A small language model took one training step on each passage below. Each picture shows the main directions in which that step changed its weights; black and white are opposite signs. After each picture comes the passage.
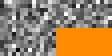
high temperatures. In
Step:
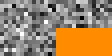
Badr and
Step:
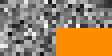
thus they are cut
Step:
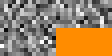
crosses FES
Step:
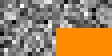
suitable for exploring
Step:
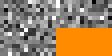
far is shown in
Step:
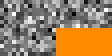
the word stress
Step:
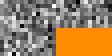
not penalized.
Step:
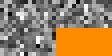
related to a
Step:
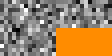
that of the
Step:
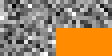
each site,
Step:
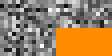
T. et
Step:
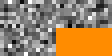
or priorities)
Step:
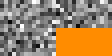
pertenencia a
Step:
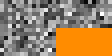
of mass.
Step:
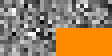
this solution is statistical
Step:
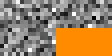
referred to the
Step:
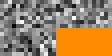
von Johann
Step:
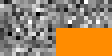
identification of individual
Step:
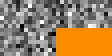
the architecture of the
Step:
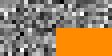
patients with PD
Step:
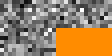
transposition des
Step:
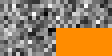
the recorder value
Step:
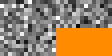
the first four
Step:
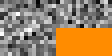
be completed by
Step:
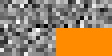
structure with constant
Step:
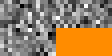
the intersection of
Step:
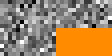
In terms of the
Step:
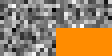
(this fact
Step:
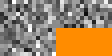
interaction other than
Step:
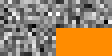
present, but the
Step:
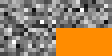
worsening of
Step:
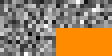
embedded with a
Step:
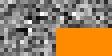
defining a
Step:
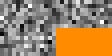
the data was done
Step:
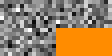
to be determined)
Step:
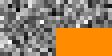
addition, the
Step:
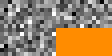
to the current %
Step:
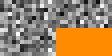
independent. Let
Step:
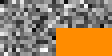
strengths and
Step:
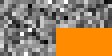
or other indicators
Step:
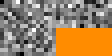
sq cm or
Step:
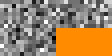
hour and the
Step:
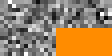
elaborate on the
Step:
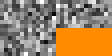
or x according to
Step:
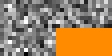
core configurations. The
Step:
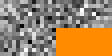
seguido de
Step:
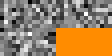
parameterized as a
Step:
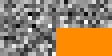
procedió al
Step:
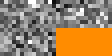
health behavior, including
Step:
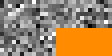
assist doctors
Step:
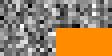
the detection of
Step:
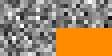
2. In what
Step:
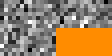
been adopted in the
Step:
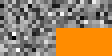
та США
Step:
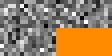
arbitrary implementation of the
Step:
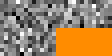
of Selective
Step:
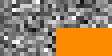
frequentemente era
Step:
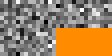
rats and
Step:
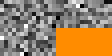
remained stable over
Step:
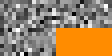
prevented the
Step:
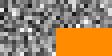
the threshold electric
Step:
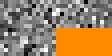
clients pendant
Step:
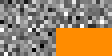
and sub themes
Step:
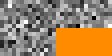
uning psixik
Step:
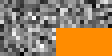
null hypothesis of
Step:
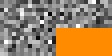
la que, a
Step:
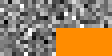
were carried out between
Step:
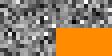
на речеви
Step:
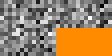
of the cluster.
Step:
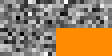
dynamical problems of
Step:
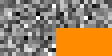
goes to show
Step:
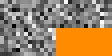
also found an increase
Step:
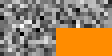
А, и
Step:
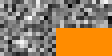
of aqueous
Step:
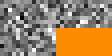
the empirical and
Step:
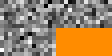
for readers who
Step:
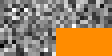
madaniyati asosida
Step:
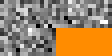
among reasons
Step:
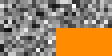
$G$ and
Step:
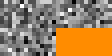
24 estudantes que
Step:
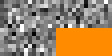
with personalized
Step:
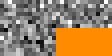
polarization configuration.
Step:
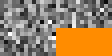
DOG difference of
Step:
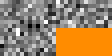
used covering the
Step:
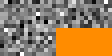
care was taken to
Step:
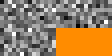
triple*. We
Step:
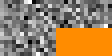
can fundamentally change
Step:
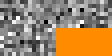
tan olishga
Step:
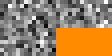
typical model of
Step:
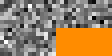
was to determine the
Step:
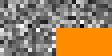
tadqiqotlar asosida
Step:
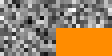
the following conditions:
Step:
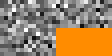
tasks held out
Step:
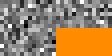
with the key
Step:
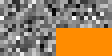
understand the target's
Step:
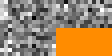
loss function for
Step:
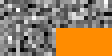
actuated by
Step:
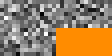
requires a variety
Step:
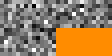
then we had to
